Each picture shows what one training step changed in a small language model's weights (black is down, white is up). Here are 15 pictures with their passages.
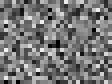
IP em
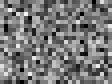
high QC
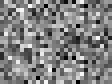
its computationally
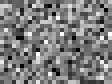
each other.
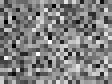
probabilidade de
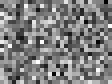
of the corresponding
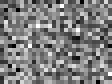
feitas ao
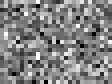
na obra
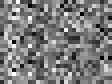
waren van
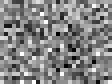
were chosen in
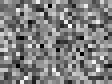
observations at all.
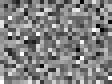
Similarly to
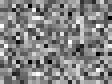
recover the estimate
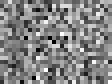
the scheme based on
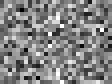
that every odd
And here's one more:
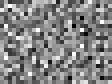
differentiability at
